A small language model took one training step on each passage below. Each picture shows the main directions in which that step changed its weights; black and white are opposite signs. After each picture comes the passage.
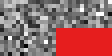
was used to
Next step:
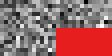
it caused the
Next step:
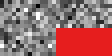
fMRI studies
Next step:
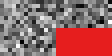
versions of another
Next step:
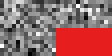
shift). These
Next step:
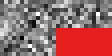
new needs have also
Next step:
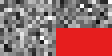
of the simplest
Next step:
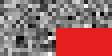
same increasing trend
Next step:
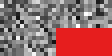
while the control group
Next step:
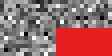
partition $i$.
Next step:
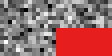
presence of a
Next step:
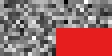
main contributions in
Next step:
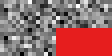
This work is
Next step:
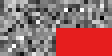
are also some
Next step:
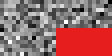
time with her
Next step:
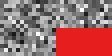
locally free
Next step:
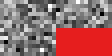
out for a
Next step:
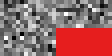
is obtained by
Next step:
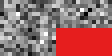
analysis. Since an
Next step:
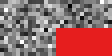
occurrence of
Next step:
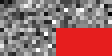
(up to
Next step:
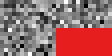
practices in all
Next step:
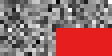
18 years were
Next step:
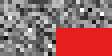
properties. This
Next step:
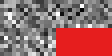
finite sum. Since
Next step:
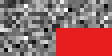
the system through control
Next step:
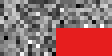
address. While
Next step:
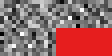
integers and
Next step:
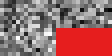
our experiment.
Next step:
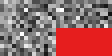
make is to
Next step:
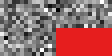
leads oftentimes to
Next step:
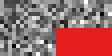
book, and
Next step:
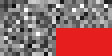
that the median
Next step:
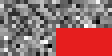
magnetic layers
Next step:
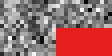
publication The
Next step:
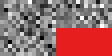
This transition has been
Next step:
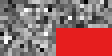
follows the evolution of
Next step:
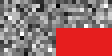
vector field obtained by
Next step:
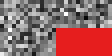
constant at high
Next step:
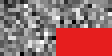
is not significantly
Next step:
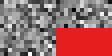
shown to be
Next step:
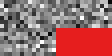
Draft E
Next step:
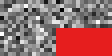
Player 1
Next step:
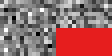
the centre of
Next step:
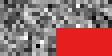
also be used to
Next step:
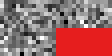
esp format
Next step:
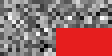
rational numbers,
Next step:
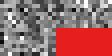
finite nonempty
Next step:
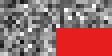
the measured
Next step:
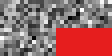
step was an initial
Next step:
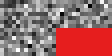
the determination of
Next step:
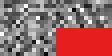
different systems and different
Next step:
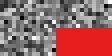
in concept to
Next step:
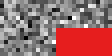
algorithm (for
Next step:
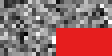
grubs from
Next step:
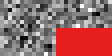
let $H$
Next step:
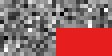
. The boundary condition
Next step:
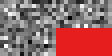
holds for any
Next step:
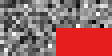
the average time per
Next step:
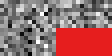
the usage of
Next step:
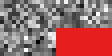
buses are the
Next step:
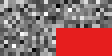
of the form
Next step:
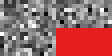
is an isomorphism.
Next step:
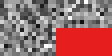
Furthermore, constraining
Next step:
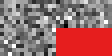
comparable decrease
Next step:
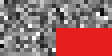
method of classifying
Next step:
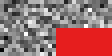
moves like a
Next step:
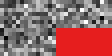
the investigation.
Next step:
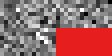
paper. Deep
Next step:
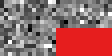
NE zone
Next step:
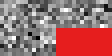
n)$. Note that
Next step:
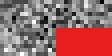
divides the
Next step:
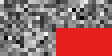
methods to control
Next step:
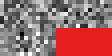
number in the given
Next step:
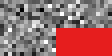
{\bf Remark
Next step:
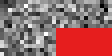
to performing a
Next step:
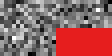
shelled over
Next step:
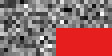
the form of
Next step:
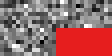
the gas
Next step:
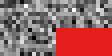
the string theory
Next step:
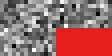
describe the
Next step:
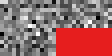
theorems, the
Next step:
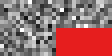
This effect gets
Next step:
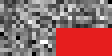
provide the control over
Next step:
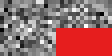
forced to
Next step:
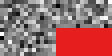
grades two through
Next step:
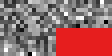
under the influence
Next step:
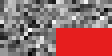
seems to
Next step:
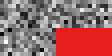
country is
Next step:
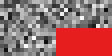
definition of physical
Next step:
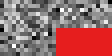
technology transfer.
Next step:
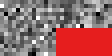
c and d.}
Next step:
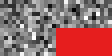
it also obvious
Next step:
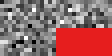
$\varepsilon >
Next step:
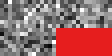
M Max
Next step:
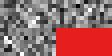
previous research in
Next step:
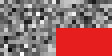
executions of
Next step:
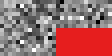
obvious, and
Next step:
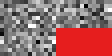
or tones
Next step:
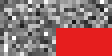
or as an
